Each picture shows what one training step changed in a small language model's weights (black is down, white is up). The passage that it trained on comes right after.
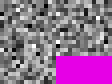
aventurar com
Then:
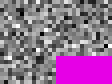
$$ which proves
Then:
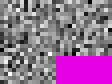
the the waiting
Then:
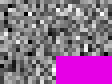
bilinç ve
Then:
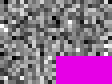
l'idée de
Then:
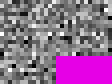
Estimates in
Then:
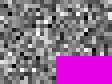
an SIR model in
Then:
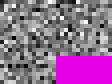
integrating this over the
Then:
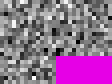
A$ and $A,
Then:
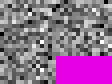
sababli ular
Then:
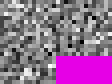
que actúa con
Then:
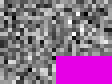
perception as a
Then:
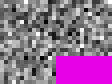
are popular as
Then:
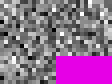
yang menjadi
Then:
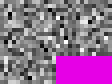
together with the
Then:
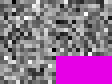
used in education,
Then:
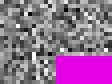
keng polosali
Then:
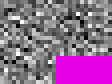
стороны, в
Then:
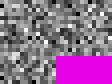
(ii) Suppose
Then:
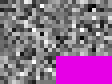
juda kam
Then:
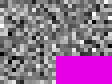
dont d'indice
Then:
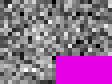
media de 10
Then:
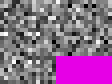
We employ
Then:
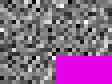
We now study
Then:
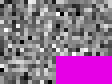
los niños
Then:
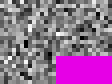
notation used in the
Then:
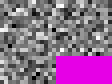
In this section, we prove
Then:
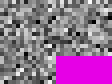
with the outcome of
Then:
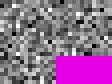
com diluições
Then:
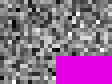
focus on integer
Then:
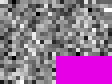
layer analysis
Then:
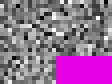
rearrange a
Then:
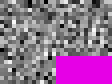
identity, $$
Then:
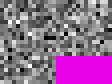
set of parameters.
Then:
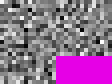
the above complex. It
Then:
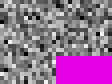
channels and
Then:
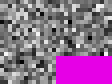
prime ideals Q
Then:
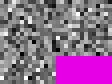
The author is
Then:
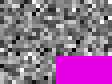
and $\Pr{X
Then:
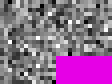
derart, daß
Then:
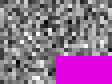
statement even when
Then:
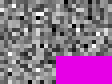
local solution regularity.
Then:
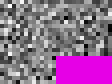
the Markov property
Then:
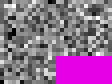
MN, & \quad
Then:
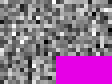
allowing $m$
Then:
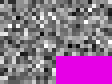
M}$. We set $W
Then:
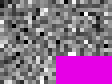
animaux et
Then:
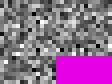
We blow--up a
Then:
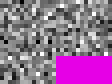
and some additional
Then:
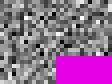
лечения при
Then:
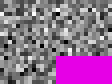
order one and two or,
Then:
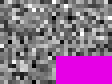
commutes with
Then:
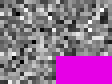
for pupils with
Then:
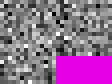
and Tokareva,
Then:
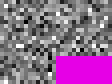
of }F\mbox{
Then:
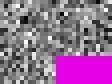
tam aksine
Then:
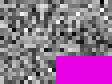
for $F$, and
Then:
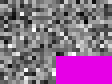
створених з
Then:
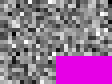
continuous field over
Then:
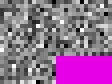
mean curvature
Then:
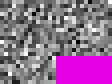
on the AUQD
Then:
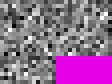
Entende-se por
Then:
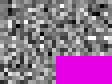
the Secretaria
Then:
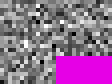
higher dimensional
